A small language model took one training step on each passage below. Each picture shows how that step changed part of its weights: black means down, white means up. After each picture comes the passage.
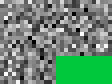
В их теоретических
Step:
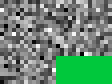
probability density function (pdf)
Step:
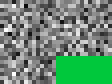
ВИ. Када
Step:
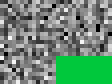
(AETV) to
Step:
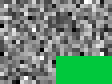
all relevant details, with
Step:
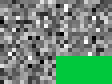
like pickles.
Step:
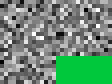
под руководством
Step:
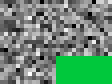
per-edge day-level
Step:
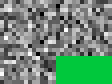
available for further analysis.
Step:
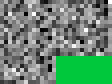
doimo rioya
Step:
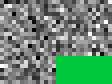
outcomes. Yet, its
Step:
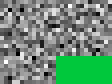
the best configuration via Grid
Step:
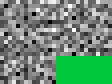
билим ва
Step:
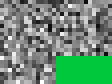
3.4% in each
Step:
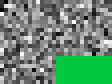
unknown. Therefore, optical
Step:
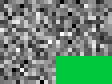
the variational form.
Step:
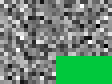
RQ3, we
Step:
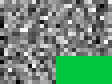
their benefits. Students should
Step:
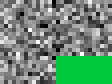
Conducting a validation
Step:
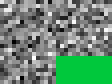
also show the effectiveness of the
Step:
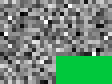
galaxy. In each bin there
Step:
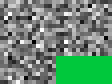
та символів
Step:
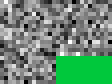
projeto abrange
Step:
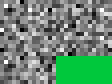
only reduces productivity but
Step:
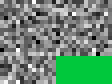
improve the precision of the
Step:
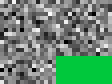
the left. Furthermore, we
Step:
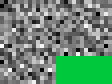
results in a higher number of
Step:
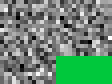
a language model, which is
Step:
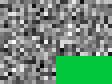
знаходилися у
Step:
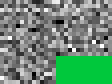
dominant behavior can be
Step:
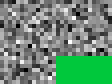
Differential Scanning
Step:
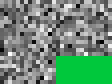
des institutions financières
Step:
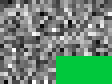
present knowledge is not enough to
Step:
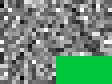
low — between 1% and
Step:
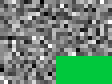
we found a bulky
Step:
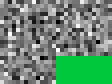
as the main criterion
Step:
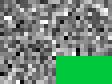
mean and standard deviation of the
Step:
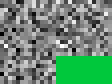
the location and area from where
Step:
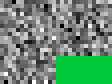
which is not one's
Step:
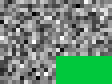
factors influencing the adoption
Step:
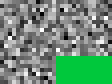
which 17.0% were
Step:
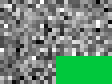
of the generated emitters
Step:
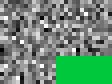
and the Langlands
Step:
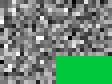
close and many people fail to
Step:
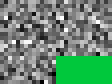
особой манере
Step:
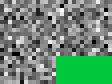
be made executable and
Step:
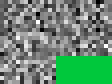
and variable-length
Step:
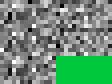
probabilities of HBAR
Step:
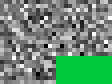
mL increments, until
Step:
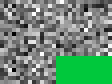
pentru integrare
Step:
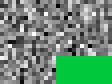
there is another trivial
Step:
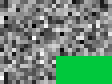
free air to make it
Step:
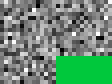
estimates are very accurate, there
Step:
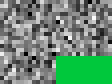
Commentary*, M.
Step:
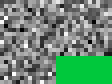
two cells. The implementation
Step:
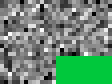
user-specified probability
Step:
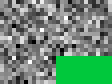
development which overcomes the
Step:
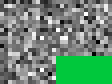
because of cultural differences.
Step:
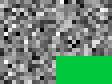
Primary Data) Data
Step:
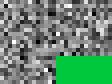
ilmiy tafakkuri
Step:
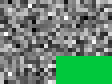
To address this problem, the
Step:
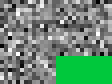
names of three quarters
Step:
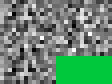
and in part by the
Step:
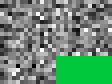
Subindex $n$
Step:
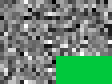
was successfully used in the
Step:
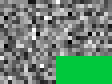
by a grant from
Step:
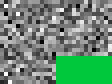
overall activities; - introduction
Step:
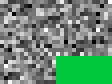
perspective does not prevent Iran
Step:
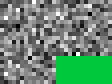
into account by a modification
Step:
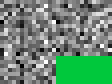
platforms 7 Dispersion 9
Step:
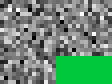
multiple regression, logistic
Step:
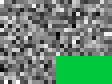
become a core model for
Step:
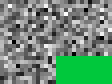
radzie państwa
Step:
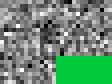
flexural members. It's
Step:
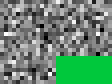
the new approach. The fact
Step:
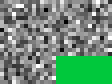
Contributions LYC
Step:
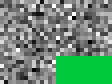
[1]. Furthermore, the
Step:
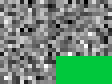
cahier de charges
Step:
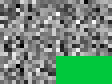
e Discussão
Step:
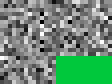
an infrequent
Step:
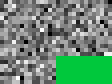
and \bstsb.
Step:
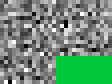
два отверстия
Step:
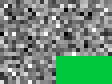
diameter and 4 mm height)
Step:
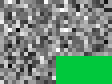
ng Baitang
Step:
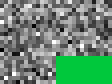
in between. The fully
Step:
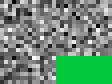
Cucapah range.
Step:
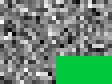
then move our attention to the
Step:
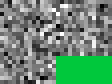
sequences. In this
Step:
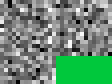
In our previous study that investigated
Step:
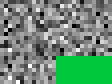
proof of principle; future work
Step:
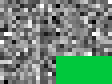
minutes. Cells
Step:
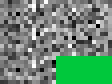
The resulting vectors from this fit
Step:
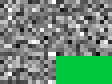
we can get $$
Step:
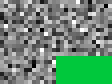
PhD, dotsent
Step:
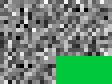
\cdot 0 + b
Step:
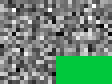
and $|{dd}\rangle
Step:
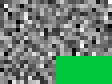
was determined on a single
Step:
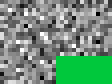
corne à boire
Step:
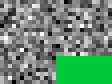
pattern of the expressed genes
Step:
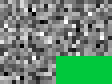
mean square of the
